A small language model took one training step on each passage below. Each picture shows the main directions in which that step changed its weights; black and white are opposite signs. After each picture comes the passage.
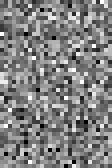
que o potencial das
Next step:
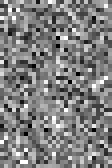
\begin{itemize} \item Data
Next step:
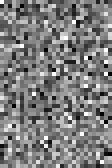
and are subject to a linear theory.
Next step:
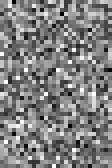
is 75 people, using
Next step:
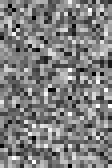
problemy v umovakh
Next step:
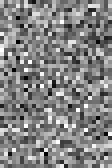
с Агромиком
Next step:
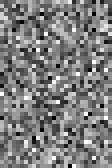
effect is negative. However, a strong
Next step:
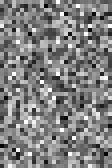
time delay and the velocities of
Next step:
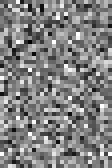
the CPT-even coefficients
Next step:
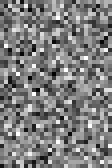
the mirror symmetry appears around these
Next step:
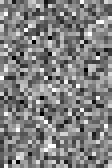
Then $(\pi,t)$ defines a
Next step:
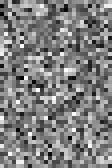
MVM has been funded with
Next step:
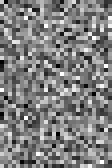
to this setting as P2. It
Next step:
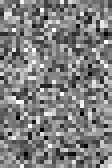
zero-mean and mutually independent
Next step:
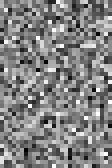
we mean ordinary division and not
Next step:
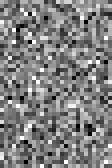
example, the Hawking radiation for
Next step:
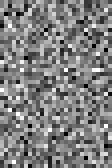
of enriched QUAD4
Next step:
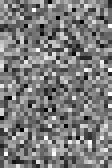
Wilson coefficients are known up to
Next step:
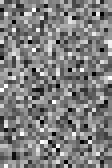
originating from the kaon
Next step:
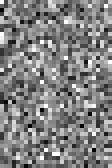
& \tick & \tick
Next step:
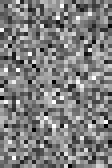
the $U(1)\times
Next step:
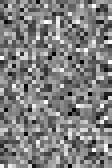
Software Foundation.}},
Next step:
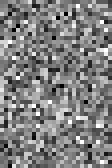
It is also known that the G band
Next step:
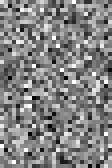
the Strehl ratio,
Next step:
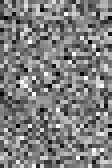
with the same frequency. For example,
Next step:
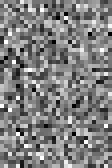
the saturation magnetization obtained at
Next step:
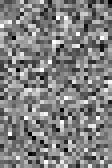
management accounting wordt
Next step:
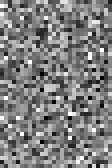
Mikrozarba jarayonida
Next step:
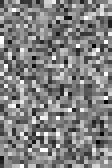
we use two different boundary conditions:
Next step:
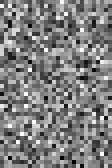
of the COSO internal control system
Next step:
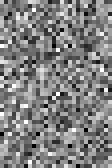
get \begin{equation}
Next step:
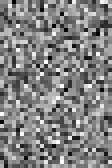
is large enough. However, such a
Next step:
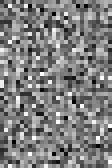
the instances in the training data set
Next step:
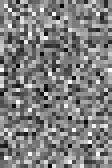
the aggregate MIMO
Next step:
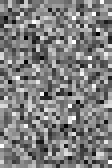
impulsive self-mapping
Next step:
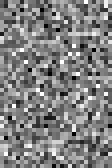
a number operator and a transition operator which
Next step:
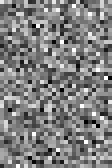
if this is indeed the case), but
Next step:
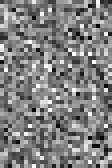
tahlil qilish va ob‘yektiv
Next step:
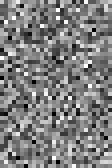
\mathbb{Z}$. We do this
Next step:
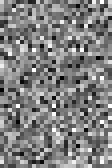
biasanya dilakukan oleh
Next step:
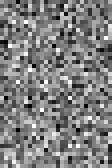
We then pass to the associated
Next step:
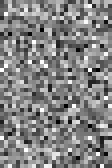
and then smoothed in order
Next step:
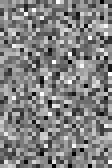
low densities. Over a
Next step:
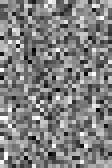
2$. This shows that the construction given
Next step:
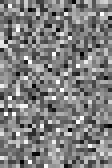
in the previous section, the only
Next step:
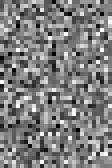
follows by letting $k$ tend
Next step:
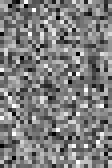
\ee and the recurrence coefficients given
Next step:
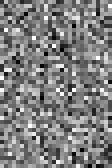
AGN contribute little to the
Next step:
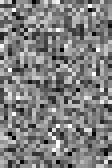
менше п'яти
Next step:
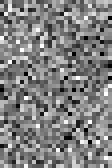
in wireless networks and investigate
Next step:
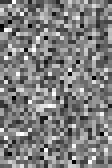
करने के
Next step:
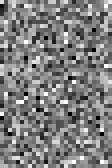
&x \in \mathbb R \,
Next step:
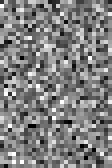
çalışmalar kaza
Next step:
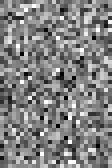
and hole density decay fast away from
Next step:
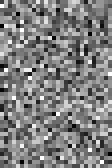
espacio público,
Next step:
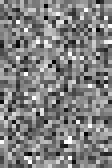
further more detailed studies in collaboration
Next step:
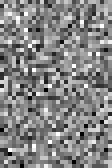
continuously vary their types. Let
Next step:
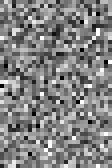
problems under various constraints. We propose a
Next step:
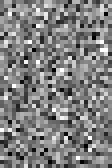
arrangement is also on the limit curve
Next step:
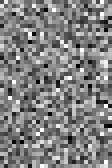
graphs. For graph theoretic notation
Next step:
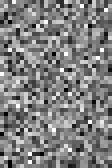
Finally, let us assume that
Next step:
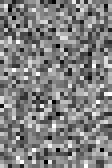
\item $L_T >
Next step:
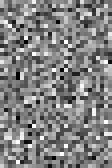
», qui utilise le verbe
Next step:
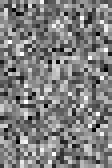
variation is a result of the hull
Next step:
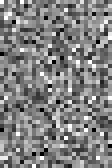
very similar between different objects, and have
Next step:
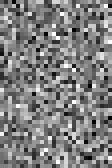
product. This does not occur for
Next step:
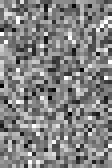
partition at different times are independent, even
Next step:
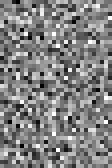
the short exact sequence $$1\rightarrow
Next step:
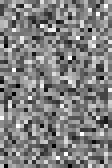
\R$ of polynomial growth we define
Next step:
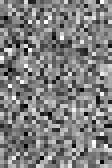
da informação. Com base nas
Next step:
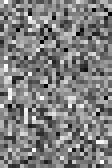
7. Шатилова
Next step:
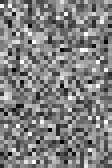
of the pion propagator the
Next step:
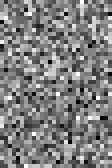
$\mathrm{P_{cc}}$ state
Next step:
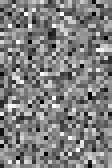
case of the criminal law of
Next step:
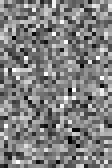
поэтика смешного
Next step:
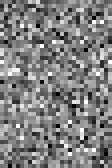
completion for this triple yield $e
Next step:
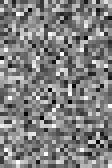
opposed to lattice {\it gauge}
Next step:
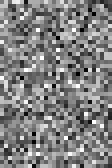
miles de personas se
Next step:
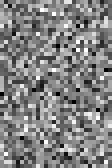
improve classroom practice.
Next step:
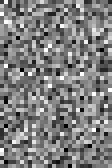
program, two benchmarks are
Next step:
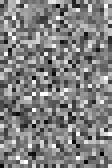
\tilde n(t^-)$ then
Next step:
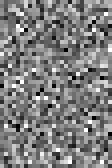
an open normal pro-$p$ subgroup
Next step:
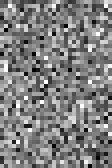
o percibidas como
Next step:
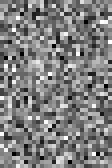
then $|H|\le6$. Hence
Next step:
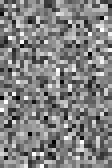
highly crystalline 2D superconductors,
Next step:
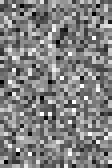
rate of treatment of affected
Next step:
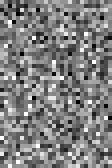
University of Science and Technology,
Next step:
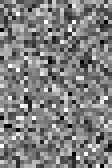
dan melindungi kepentingan
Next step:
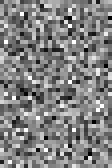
replaced with a termination-b
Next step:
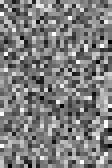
``remembers'' which of the
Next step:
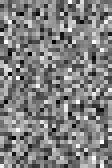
of size at most $c$. We
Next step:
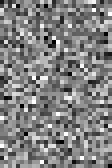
І. Сухіна
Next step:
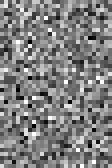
e sua família, na
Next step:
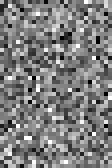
Ao serem informadas de que
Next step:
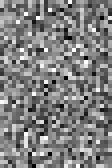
unitary or a circular element,
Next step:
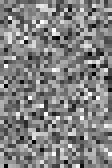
СА ва СКР
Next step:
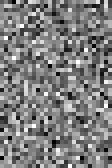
ва бу борада
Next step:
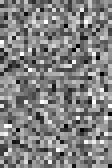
sua teoria é que os
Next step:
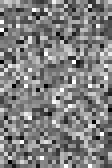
to'sqinlik qilishi kerak
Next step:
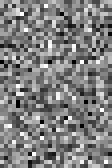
used by professors, independent
